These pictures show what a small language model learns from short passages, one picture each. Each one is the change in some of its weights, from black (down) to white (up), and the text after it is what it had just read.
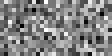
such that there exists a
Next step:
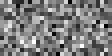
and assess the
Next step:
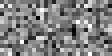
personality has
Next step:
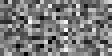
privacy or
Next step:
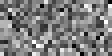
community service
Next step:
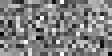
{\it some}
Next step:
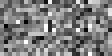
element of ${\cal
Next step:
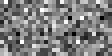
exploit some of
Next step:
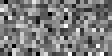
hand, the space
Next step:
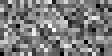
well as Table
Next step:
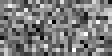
stir until
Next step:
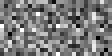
assignments for this
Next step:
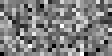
them so no one
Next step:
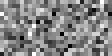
Let $\tth$
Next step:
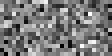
Transform with
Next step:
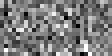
individuals to
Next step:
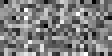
SFC technology
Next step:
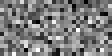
is approximated by
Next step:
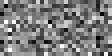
depression or
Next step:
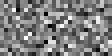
beaches forming
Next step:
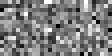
i\le d$
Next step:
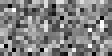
where the constant only
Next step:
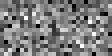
is the crucial
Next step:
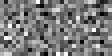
set, available
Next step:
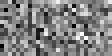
(a widely
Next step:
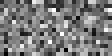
simulator of the
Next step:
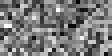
changes of
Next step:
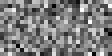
where x is the
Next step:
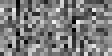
social networking
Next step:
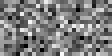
u$ pointwise
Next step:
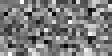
measurement fields
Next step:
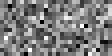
for $I$
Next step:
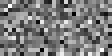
and voices
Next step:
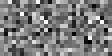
only in education
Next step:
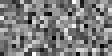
$N$ is a
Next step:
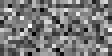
Convention) as
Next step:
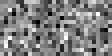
In this regard,
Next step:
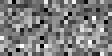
we repeat the
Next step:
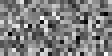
and $Q$ is
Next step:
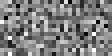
and even identify the
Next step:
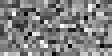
particular computer system on
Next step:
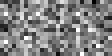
SFH for the
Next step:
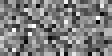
or mentors if
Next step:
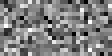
flops is very
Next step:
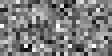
religion is not
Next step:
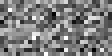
not have a unique
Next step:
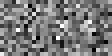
view, the
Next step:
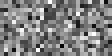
the air flow
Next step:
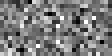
conjecture is that
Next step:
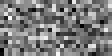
versa). Thus
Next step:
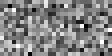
where $P \in
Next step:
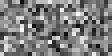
The Moore
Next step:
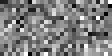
of at least one
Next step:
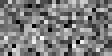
in the environment.
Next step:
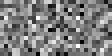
However, by the
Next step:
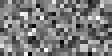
be a product with the
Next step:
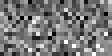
was employed
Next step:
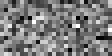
first layer was
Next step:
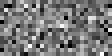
collude with the
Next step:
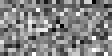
From these last
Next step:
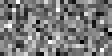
words, by
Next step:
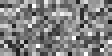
initial circle
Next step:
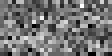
to complete the
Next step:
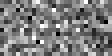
Mercy of
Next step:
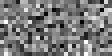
scales like
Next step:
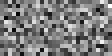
and future
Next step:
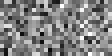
differential operator
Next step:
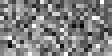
included interactive
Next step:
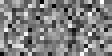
the relations \be
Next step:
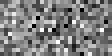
these aromatic
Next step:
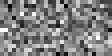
the proof for the first
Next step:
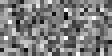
interface are evaluated
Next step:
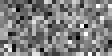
has degree $4$
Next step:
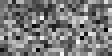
to examine the
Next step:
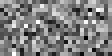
the absence of
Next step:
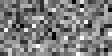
such triples are
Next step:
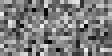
that $Y$ is
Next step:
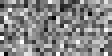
Abstract In
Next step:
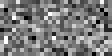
weight of the
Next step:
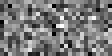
per cent decline in
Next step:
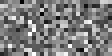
power series;
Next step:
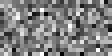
the Open
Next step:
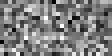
k_c and
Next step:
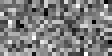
that deserves
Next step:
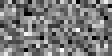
as connecting to
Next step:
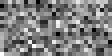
Journal of
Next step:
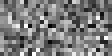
to $iv$ and
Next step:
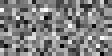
the local fabric
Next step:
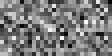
a monopole
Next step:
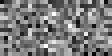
the three-dimensional
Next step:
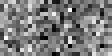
with partial information on
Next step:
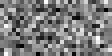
corresponds to
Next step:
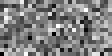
The purpose
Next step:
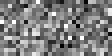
of an infant with
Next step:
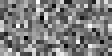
exceptional if
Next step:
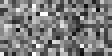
service provider
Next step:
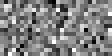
of Fuchsian
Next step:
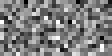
\ldots, N $$
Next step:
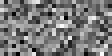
colors, with each
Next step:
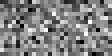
of these variables is
